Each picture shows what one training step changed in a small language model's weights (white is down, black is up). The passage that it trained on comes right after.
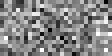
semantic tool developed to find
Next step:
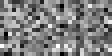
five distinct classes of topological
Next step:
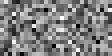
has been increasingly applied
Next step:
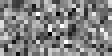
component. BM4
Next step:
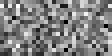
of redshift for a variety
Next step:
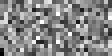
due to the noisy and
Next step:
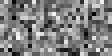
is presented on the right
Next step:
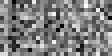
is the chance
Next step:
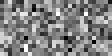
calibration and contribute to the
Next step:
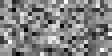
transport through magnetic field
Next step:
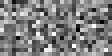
takes a simple factorized
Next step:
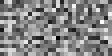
Research Council of
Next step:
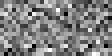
replaced by an integral,
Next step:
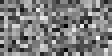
the most informative
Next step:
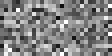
explore the possibilities
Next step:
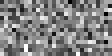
the image reconstruction parameters and
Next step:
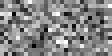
which are related to
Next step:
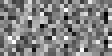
this revision necessary and
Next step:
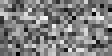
it should be the role
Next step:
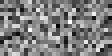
the internet, social
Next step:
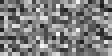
the boundary of the bulk
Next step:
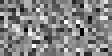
the outgoing edges
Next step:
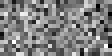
leads to a successful
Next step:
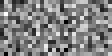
parents of a given
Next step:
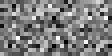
fading signal,
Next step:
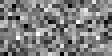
Emitted from
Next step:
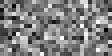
ROI to complete the
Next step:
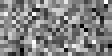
explored. This paper
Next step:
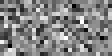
the structure and governs
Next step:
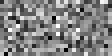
a mixture of separately
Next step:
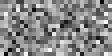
obtained by using the dual
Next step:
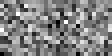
for skewness
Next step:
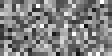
receives the entire 100
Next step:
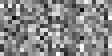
of doubleton and
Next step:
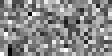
AGN and composite regions
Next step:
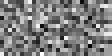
this approximation are compatible with
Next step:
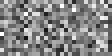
The first three symbols in
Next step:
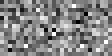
the phenomenology observed in
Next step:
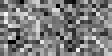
considering all its terms
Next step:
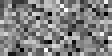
neutrinos. The
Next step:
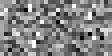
to normalizes for the
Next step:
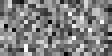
rates and reasonable assumptions about
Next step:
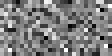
simultaneously would lead to a
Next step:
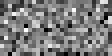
-\infty \leq
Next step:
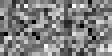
can also be understood
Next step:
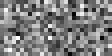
length has enabled investigation
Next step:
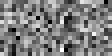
background noise here is due
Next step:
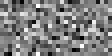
holds an additional advantage in
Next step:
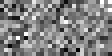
A branching with a
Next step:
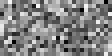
ratio (spin to
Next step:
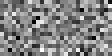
necessary in order to constrain
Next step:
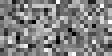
can be viewed as
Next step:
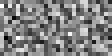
of the validity of
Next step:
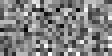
Results on Surface
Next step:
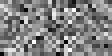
and RM acknowledge support
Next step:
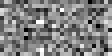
may have been produced in
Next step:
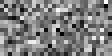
Am. J.
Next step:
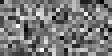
a_i$, where
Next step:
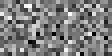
that statistical physics'
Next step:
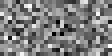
that the present experiments could
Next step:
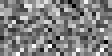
as such a reference
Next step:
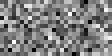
from obtaining posterior
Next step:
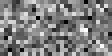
limit when the average number
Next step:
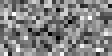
well-ordered superlattice
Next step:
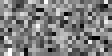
quantity I recorded. Since
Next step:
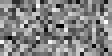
parameters describing the background
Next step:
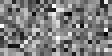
A.F. is
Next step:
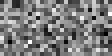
systems, in the context
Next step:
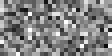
help, such as in
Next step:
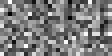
is that, in our
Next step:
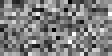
imaging was conducted in high
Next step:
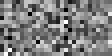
optical measurements the sample was
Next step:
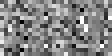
at the LHC and at
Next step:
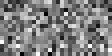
there must be a clear
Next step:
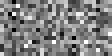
projection) is given by
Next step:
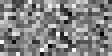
magnitude of one of the
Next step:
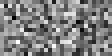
of neurons like
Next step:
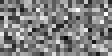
the inclusion of the
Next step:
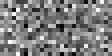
seen from fig
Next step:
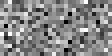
through which convergence of the
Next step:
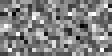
c5: light
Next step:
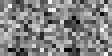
groups. The blue group
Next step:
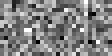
amplitude on the real
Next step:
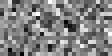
band edge shift, which
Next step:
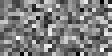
noise in the solar wind
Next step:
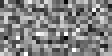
both confirm the results of
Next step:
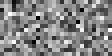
phase with very low
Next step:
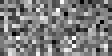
the reasons mentioned earlier,
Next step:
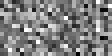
each physical object must be
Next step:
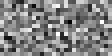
dispersion frequency of the
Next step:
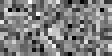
graphene sheet has to
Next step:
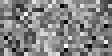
We find that for a
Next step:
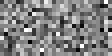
performed in this section.
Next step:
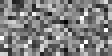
images, and no narrow
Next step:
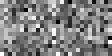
$\chi$ is defined
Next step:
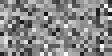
at the Computer Science
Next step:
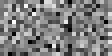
measured luminosity is also
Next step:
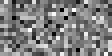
is the industry
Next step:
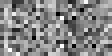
ground state energy, the
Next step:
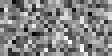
models and string field
